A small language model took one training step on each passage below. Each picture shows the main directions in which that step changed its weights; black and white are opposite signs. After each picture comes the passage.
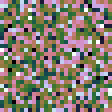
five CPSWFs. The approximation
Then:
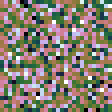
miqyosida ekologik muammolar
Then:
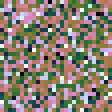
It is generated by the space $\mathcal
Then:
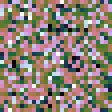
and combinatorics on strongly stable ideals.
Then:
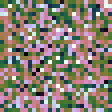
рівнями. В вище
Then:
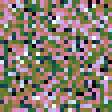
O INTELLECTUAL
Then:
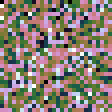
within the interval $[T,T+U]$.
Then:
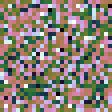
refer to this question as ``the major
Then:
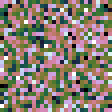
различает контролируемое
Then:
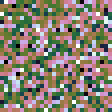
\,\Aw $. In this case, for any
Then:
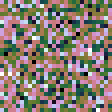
Silveria Belen et al.
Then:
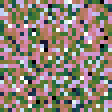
фазах бутонизации,
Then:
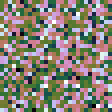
initially disjoint surfaces stay disjoint under the
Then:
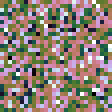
which is more convenient to work with. Assume
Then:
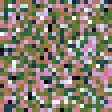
in the shape of the basal
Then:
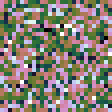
medida que não coloca o
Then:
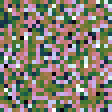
Liberdade, com base no direito
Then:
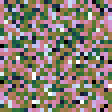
by equation \eqref{star3}. Then
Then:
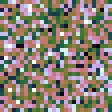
chegaralangan. Kasallikni
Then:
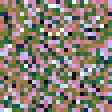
театру «Театр
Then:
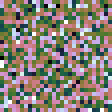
mutaxassislariga habar
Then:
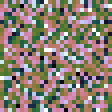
“pode”, “possível”,
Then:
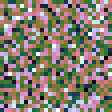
connected component of $1$ in the unitary
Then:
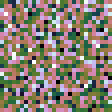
неінвазивний рак,
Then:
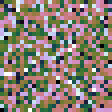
of a \emph{multistage}
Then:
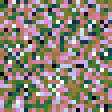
maktablari 10-sinflar
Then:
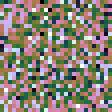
staat stelt zich juist het
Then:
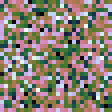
\eqref{kl_exp} as the
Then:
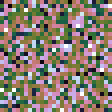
a matter of fact, we can always claim
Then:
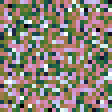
W_{k\bar k1\bar
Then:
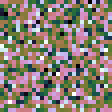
literature (Liu *et al.*, 2005).
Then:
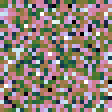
ва уларга таъсир
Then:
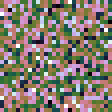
al 2023). Salah satu inovasi yang
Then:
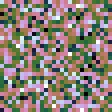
obviously use only those features for
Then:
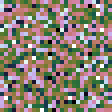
problems with slow decay of the
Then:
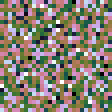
$s=s_0$ then we denote
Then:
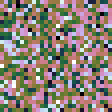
a menarca. Objetivo:
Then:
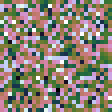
logic can to some extent improve
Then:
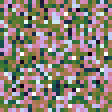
on finite-dimensional real vector spaces.
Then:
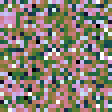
social, mas também pelo fato de textos
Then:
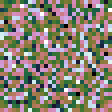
proof establishes, in particular, that the family
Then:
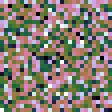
of simplicity we want to describe the relevant
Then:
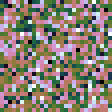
in } \Omega_2. \quad
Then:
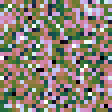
O’zbekiston davlatini mard va
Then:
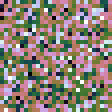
ihracatı arasında bir
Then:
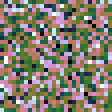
direction. To prove the other, suppose now that
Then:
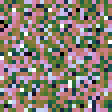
John Friedlander for
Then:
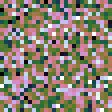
Lyapunov function method to study
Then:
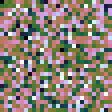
ridicularizada da vítima
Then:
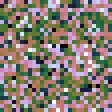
\leq p-1\}$. We can choose an
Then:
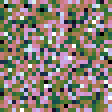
nutqini va bolalar harakatini
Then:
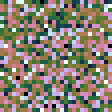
humaine et il était possible de
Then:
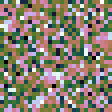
yielding the expected rate in the numerical
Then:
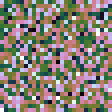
«Lesson press» 2021 y
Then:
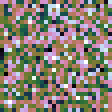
pembuatan suatu produk dapat
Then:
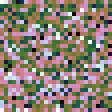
$$ The vertical maps are bijective by
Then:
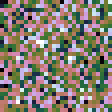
one dimensional, which implies that (and it is
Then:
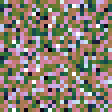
of the XLI Scientific and technical conference
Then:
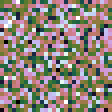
nel tempo, sono state anche
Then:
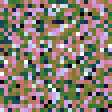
molti di questi parti medesimi
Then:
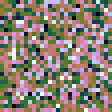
that $M$ has property T relative to
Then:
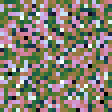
phase of the research, the results of the
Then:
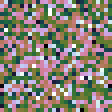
qilgan. Ayni jarayon O‘zbekiston
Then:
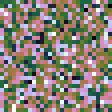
закладу вищої освіти
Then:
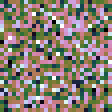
IMPLEMENTATION OF
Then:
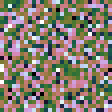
ikki kichik sondan
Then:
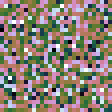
algebra when the adjective describes the identity projection
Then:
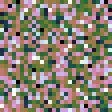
do I e II Levantamento
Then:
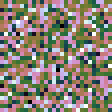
r(u,\bar u)=\underset
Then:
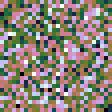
Pedagogik texnologiyalar va pedagogik mahorat.
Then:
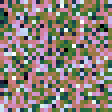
competencias adquiridas a lo
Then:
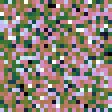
\textbf{Lemma 3.8.}
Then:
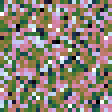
2 $ such that $x =x_ 1
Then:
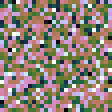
по-разному. Примером
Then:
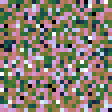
Paul Molina Toca,
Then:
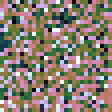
coefficients, respectively. Wang et al.
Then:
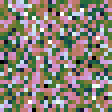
Aghayeva, Alexander
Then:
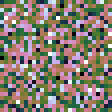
FaceNet benutzt einen
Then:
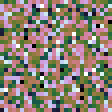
University of Education, Korea
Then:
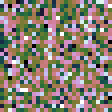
References}} \begin{enumerate}
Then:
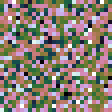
then $\cb^y_x$ is
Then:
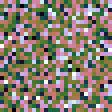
show that a great number of the 26 cases
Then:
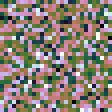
If we observe carefully the proof above,
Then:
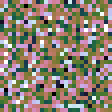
[4]), basadas en variables como la
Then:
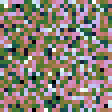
100 dan ortiq ruboiy
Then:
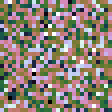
and preventive measures. Key words:
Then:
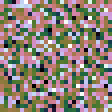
$v'\in \hU$ in the
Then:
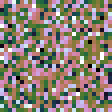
в условиях климатического
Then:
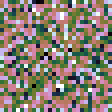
não se tem; torna-se livre
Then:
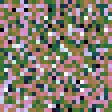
Becker Friedman Institute,
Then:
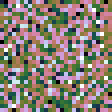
la apertura de la llave general
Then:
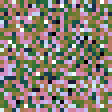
Эзгулик, Адолат,
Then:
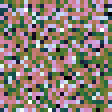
talabidir. Bu talab O'zbekiston
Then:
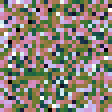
le patrimoine familial ; y
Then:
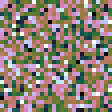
kulgining uzi nafaqat
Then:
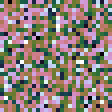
$\delta$ small enough, depending on
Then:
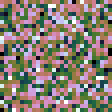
маскируясь и перетекая
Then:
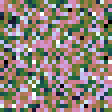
the followings. **Theorem 1.** Let
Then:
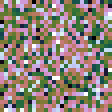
conditions below: \begin{itemize} \item
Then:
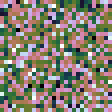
сейчас жить ради
